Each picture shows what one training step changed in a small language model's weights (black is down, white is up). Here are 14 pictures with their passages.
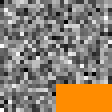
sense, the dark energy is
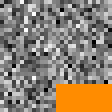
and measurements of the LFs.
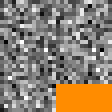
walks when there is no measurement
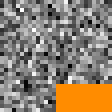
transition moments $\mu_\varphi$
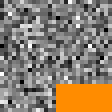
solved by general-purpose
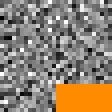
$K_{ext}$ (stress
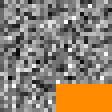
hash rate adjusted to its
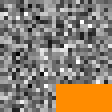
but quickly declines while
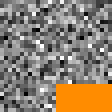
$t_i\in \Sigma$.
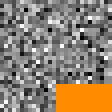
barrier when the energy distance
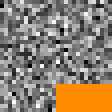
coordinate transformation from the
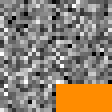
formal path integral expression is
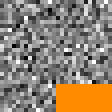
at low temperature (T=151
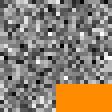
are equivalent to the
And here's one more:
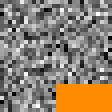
a consequence (see the first of
